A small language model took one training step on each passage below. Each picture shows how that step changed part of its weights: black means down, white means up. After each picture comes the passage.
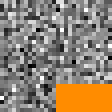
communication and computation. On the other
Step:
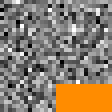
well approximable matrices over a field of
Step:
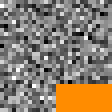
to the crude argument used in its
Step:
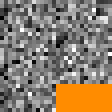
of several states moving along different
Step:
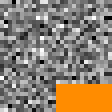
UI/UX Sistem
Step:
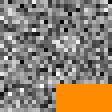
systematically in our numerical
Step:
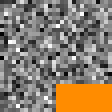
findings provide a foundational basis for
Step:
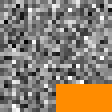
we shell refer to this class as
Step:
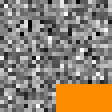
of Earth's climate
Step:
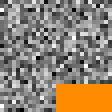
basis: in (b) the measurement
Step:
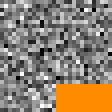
in units of $U_0
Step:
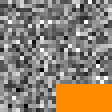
and \ref{gammafmu}, the
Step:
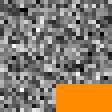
tab option available on most
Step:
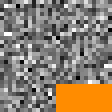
delivery, along with the three
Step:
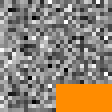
5 and 6 is the following.
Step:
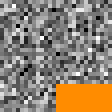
values. Then \[ \chi
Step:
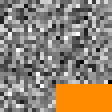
order continuous. \end{proof} It
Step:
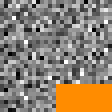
sobrescribir la información,
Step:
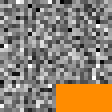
Each normal mode is associated with a
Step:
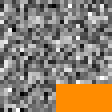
detection capabilities with an
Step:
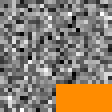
ventos descartáronse os
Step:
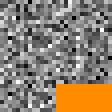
$\xi$ and is of the form
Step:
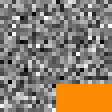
\rightarrow e^{-2i\pi
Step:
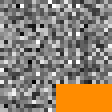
{Julian}}, \ and\
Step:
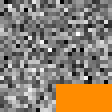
{\small Acknowledgments.
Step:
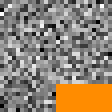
$\scA$ generated by all products
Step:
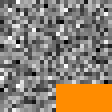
rigid and $\beta(C)$
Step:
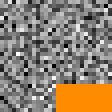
non zero entries are defined as
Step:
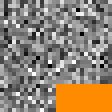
by the National Natural Science
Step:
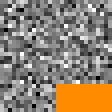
in Teichm\"uller space.
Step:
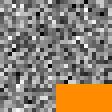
$PG(\Lambda)$ to be
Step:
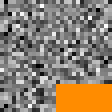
two possible wake effects in each
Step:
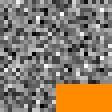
0.1 J$; as shown in
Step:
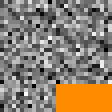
dan bakatnya.
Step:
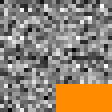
asistido al menos una
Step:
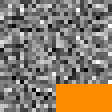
vujudga kelib,
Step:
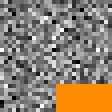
which we refer several times in the rest
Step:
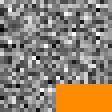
the slightly fixed-coupling
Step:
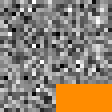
parameters for the ITER experiment
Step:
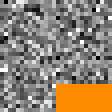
also shows a slight increase of the
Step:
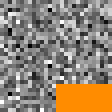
die Gefühle,
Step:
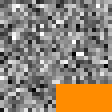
greaca literară,
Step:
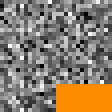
\partial_\infty X$ with the
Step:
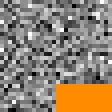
pesquisa: O Gênero
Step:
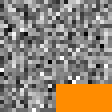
edge of a sphere with $R
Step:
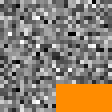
the collection efficiency for free
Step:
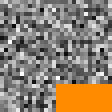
of six ``Ring'' detectors
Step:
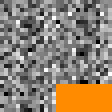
билан ишлайдиган
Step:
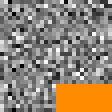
Istanbul: Timaş
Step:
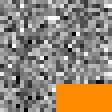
example from \cite{CGS}.
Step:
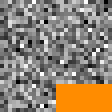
number of components of the dataset.
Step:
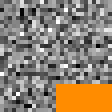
Assume that $\psi \in
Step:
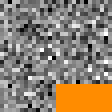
Shi, and X.F.
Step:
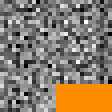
stochastic setting, the strong
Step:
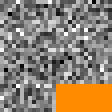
motion law can be very general. Suppose
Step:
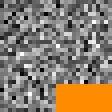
even known in advance. This
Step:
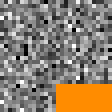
this implies that our predictions are not
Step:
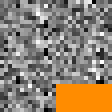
the linear size of the source and
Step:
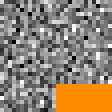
The class of Lagrangian
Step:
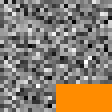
in the geodetic field, some
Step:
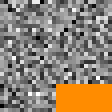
ordering for this case is also similar to
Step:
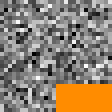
to be under-referred for
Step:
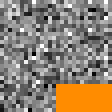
of the Laplace operator is due
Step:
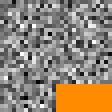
also be affected; and the choice
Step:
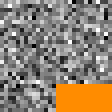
function is satisfied, we prove it in
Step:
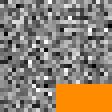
in the fact that the referential domain is
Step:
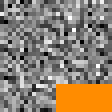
nitride (GaN)
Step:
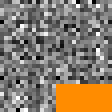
qaramligiga olib
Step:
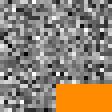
$$ which are well defined in $\Omega
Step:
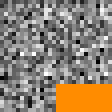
analyse de la croissance de
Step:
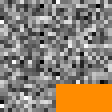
in \cite{5} that the
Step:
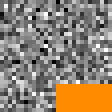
where $n$ is any power of a
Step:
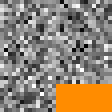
\label{FAU conj p
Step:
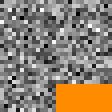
$ I(\omega) = \intl
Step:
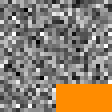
note that since the Majorana
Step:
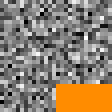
to that of a 1-dimensional
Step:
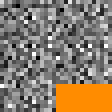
relatively large error bounds on
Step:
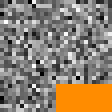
sehingga kredit
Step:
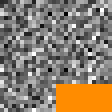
живого обличчя
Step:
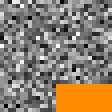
the inverse dielectric function )
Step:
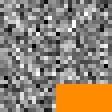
the centralmost regions, see
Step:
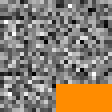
S_{\mathbf{k}}^* \rangle
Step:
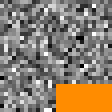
частіше у
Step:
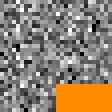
one can check if matrix gains
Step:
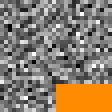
указывать на
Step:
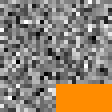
is proportional to the dot product
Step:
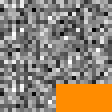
simultaneously in the
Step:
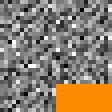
в виде кластеров
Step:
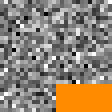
from the ideal structure as a result of
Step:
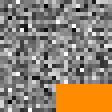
It follows that all the coefficients of
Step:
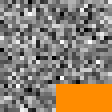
the astrometry should be achieved
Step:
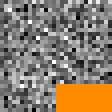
diagonalize the kinetic energy operator
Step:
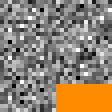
called separatrix solution. The
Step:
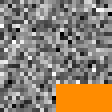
de l'économie
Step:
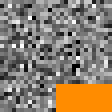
the moves, it is necessary to
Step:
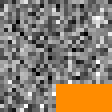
tests for acoustic scaling of recent
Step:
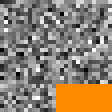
via the standard Kempf-Ness
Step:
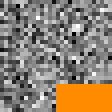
Center for Physics for
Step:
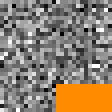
doubly nonlinear parabolic equation
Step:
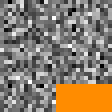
turn, would retweet the
